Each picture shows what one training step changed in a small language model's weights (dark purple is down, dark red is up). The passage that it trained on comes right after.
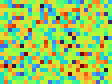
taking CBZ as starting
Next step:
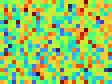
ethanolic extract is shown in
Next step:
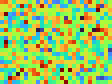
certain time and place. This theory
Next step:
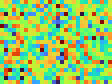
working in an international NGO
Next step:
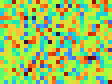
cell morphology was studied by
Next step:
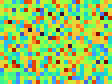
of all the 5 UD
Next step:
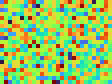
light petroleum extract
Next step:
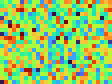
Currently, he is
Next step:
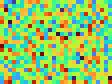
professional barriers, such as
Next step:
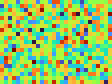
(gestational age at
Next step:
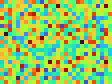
been the same all around the
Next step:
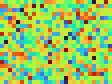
the Upper site (18
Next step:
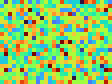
mechanistic and artificial
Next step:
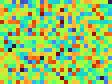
and CoARA principles – identify
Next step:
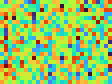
demonstration project, covering about
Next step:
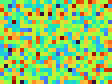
(black dashed
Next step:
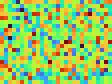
the manager at the same
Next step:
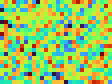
1). The diffusion
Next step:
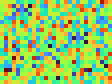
1. Introduction For a
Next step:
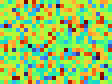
repair. They had proved
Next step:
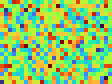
favour the idea and
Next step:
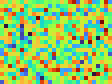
processing all spectra. For
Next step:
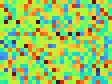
spanning trees,
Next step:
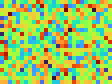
an individual may have as many of
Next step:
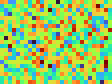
of open defects in the
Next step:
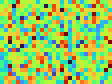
< 0$) has an impact of
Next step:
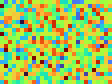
optimize their own business success.
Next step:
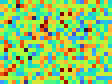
prevention and research and
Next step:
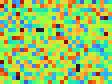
the Arabic academic writing
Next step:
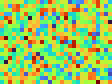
be expressed mathematically as
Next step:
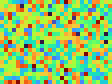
this study is as follows:
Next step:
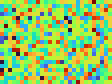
blades due to the interaction
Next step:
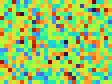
the weakest predictor of the
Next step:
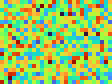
it will take another 10-15
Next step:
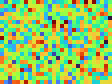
results (Ministry of
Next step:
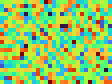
sharing was conducted with university students
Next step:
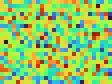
in the world today has
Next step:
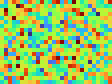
quality, accounting information usefulness
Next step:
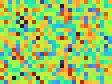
road traffic, through the
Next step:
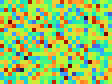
the existence of two or more
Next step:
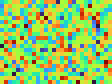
air and then submerged
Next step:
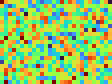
petcoke. d,
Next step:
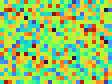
are similar to those for the C
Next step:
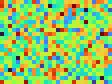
in Saint Paul
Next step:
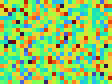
Keywords: Online
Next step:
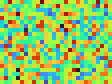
that the respondents of this study had
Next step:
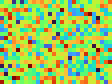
As well as reading German
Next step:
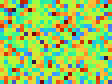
competencies significantly influenced their effectiveness
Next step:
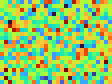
and T is the temperature. These
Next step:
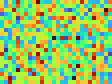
extent do you consider that educational
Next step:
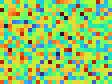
examined the effect of educational
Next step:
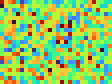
on their growth, particularly in
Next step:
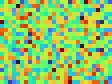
into several more effective ones. This
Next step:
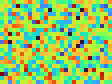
ESBLs. This
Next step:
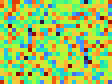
A two-tailed
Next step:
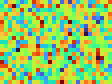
the communication skills that a teacher must
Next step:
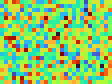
transverse direction. 3.
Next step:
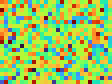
of necessary resources with a focus on
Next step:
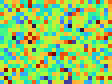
and arrival sites.
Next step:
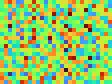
Finance' options.
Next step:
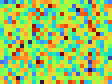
directly to mine Social network
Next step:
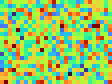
Montazeri et
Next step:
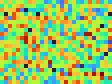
0.2 pu during
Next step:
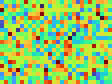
the pre-eminence of
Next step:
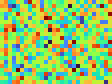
Intensive Training System for
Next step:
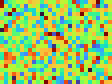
the effects of mulch
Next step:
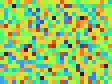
predictive ANNs models ,
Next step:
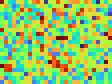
soft drink consumption in the
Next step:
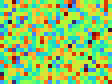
to support the growing demand for
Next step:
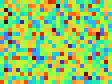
needed in the presented case.
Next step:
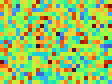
the reflection of artistic
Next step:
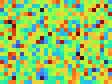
a city-dwelling
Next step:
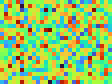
data were collected electronically through
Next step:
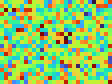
but few papers on this
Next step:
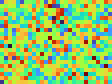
security profiles calculating
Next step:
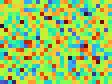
digital platforms between Turkic
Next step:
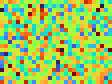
has been linked to behavior
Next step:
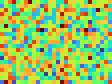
Authentication of plant from
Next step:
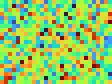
India, Pakistan,
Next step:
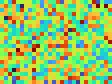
an institutional repository - To
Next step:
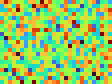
esters were treated with
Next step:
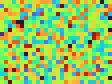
to people and other living
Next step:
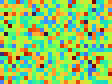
becomes a useful and potential tool for
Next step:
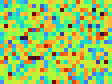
is killed by the
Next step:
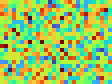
and increase informal learning.
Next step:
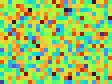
allowed entry on alternate
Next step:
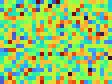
is not limited to the absence
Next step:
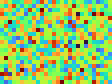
▪ Support to
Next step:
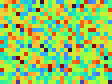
houses from both commercial
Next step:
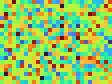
- Hill, A.
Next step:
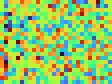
side effects and health concerns,
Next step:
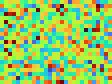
political and corporate governance practices
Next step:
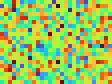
the identification of regions of chemical
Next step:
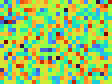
the peace and security of
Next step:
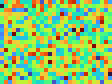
used for drug delivery. The
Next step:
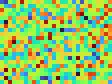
and repair routine
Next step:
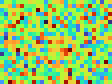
disadvantage with the
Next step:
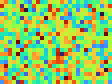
solve their tasks. At the
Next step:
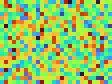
into functional yarns and
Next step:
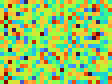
University - Science*, vol.
